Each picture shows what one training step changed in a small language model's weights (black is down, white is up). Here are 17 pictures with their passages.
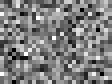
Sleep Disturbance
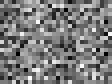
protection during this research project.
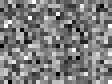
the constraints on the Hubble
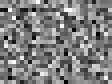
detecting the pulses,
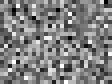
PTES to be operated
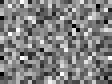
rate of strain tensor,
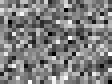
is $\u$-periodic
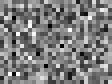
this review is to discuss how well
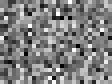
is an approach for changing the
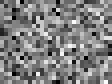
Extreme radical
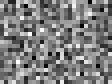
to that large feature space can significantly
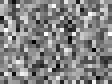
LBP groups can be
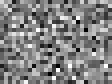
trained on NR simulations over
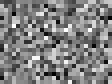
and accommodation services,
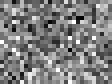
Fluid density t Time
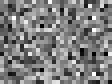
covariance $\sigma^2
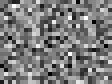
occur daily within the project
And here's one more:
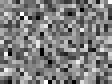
ratio in the outflow from
